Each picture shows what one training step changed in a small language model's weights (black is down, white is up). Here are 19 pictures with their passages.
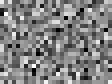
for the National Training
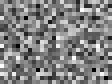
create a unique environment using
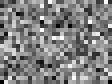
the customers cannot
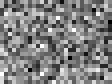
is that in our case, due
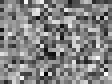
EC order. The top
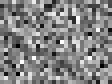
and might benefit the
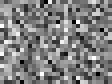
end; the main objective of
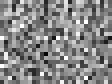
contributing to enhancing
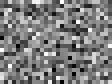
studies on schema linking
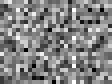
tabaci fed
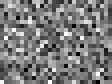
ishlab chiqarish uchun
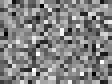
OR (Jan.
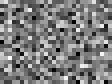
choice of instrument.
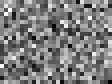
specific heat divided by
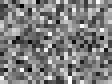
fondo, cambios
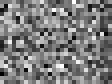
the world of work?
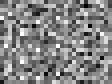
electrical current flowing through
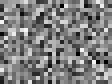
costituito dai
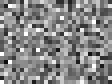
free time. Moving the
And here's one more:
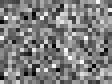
the strong empowerment of
